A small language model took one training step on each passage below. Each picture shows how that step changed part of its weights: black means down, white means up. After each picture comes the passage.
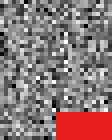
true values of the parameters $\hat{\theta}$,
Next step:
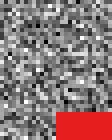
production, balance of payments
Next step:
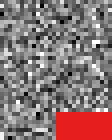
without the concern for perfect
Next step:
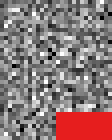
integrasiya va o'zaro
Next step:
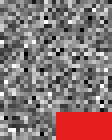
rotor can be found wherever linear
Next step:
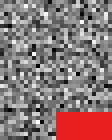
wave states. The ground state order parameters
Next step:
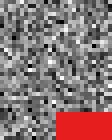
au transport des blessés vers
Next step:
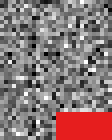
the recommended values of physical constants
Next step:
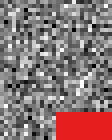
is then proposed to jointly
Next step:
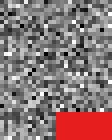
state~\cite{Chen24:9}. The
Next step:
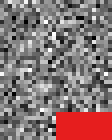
policy is open Table 2
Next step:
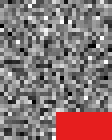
a data-driven strategy
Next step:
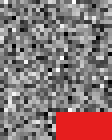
discovered nearly a half
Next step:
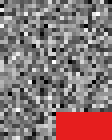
shocks can propagate with wave
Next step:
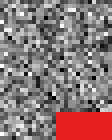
early-phase trials.
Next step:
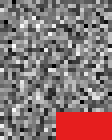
for a hadronic matter using
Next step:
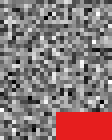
Euler characteristic defined for the
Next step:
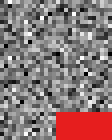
The Party system leads closely.
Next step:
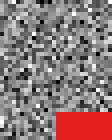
severity of malnutrition No
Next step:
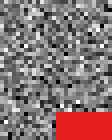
in the last step, the rejected
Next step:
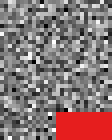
par hypothèse ce
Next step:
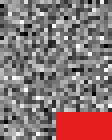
parameters $\chi_{ij}$ to be complex,
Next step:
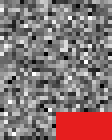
the stripes lie parallel
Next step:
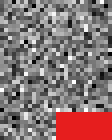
plans X-Z (en haut)
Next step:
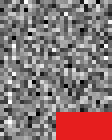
(green) contacts to
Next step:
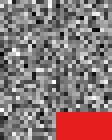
PIC value of RM5339 that it
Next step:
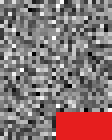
staff (treble and bass)
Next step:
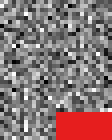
casos puntuales, sin
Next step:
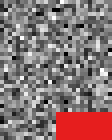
The total number of negatively charged
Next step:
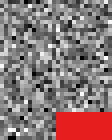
of humpback whales
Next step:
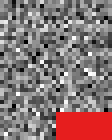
Darvishali Changiy va
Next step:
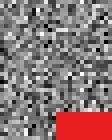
The physical processes necessary for
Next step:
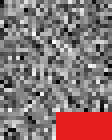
to a power spectrum that is
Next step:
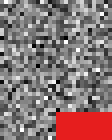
information but when you look at the
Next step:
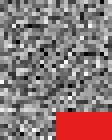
area theorems for the MAP
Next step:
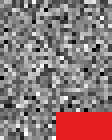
which representations are really physical. The
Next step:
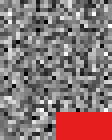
order between two successive bonds in
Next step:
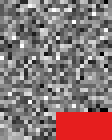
Alice proceeds to prepare
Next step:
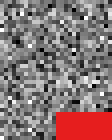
mesmo apresenta ótima
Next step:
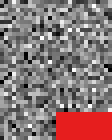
земельного фонду.
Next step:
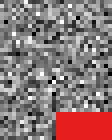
– of not more than 140 characters.
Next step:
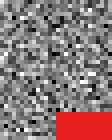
Idomghar, M.
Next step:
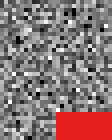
(2016), Forschendes
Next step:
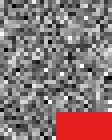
tunable platform for engineering
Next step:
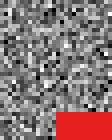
the operations of so-called
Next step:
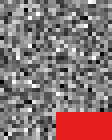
by bank while sanctioning
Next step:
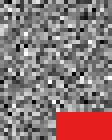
studying aspects of field theories
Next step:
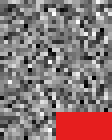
motivasion ta'lim muhitini
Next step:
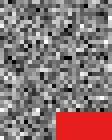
to computerized system in observing and
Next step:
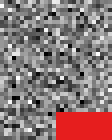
5 mmol sodium metal and
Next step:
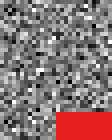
with findings that many people
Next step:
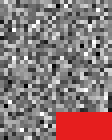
This indicates that at $T_c$
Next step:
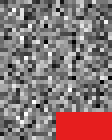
a_2] \end{eqnarray} In
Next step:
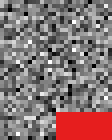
can be classified in trivial
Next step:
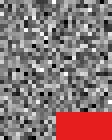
AQG system using syntactic and
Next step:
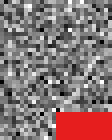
the ratios $R_i =
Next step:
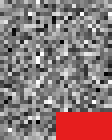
asoslangan, psixologik
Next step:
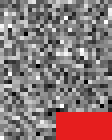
(baisse) ; – la
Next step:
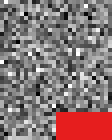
our computation of $V_{\rm eff}$
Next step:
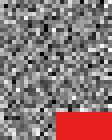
cuplul căsătorit –
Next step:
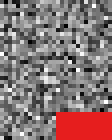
needed based on security policies.
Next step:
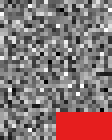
and seek to introduce the client
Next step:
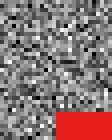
a mixer which serves as a link
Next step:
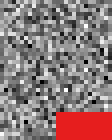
en la difusión de los problemas
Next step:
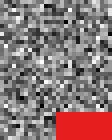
o'quvchilarining o'qish
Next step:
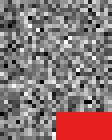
на коммуникантов»
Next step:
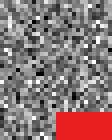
auch die Fläche, die am
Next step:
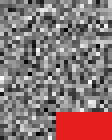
Exchange, connected to the
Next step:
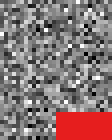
sont considérées comme non
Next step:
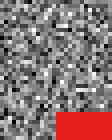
simulates linearised fluctuating
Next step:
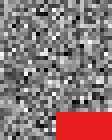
bewoordingen van art. 7
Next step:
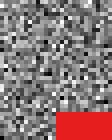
growth') and the fraction of
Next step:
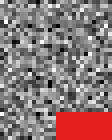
Kingdom and the Government of
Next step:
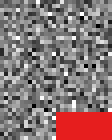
(loading period), during which
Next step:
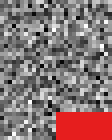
that often infect broiler
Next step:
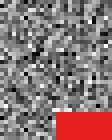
va boshqa sohalarga oid
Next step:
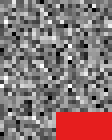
по данной теме.
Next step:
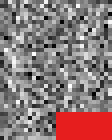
Minoru Sasaki.
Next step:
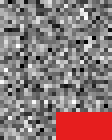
\sim 1/\lqcd$ while
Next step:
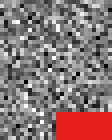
\cite{CB}) has been obtained. As
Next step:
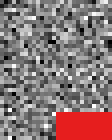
VPOs working in isolation,
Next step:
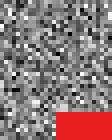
campos generales del CVU,
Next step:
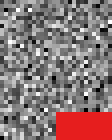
del valore; Informazioni
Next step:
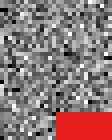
center of the next one is 10
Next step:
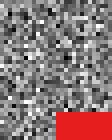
gold, silver, copper,
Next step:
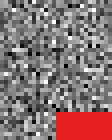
magnetically tunable properties [5,
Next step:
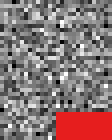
it and the solution warmed.
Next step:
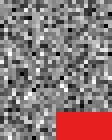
+ 1 represents an extremely
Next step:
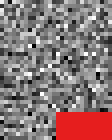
to which two more may be added: The
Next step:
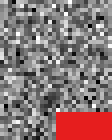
For example, variable-strength
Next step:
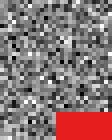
la lista degli errata
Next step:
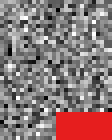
this contribution, I will present a review
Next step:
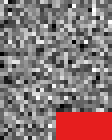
above, the electric field can be measured
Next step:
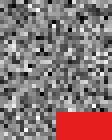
interactive visualizations, machine
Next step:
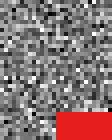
зміни ринкових
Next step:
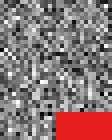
tadqiqotida esa:
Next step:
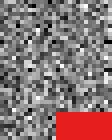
violação de direitos humanos
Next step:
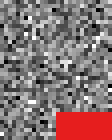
achieves information communication across
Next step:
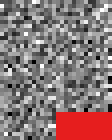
work plan will be developed to be
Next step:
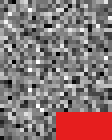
быть обусловлена
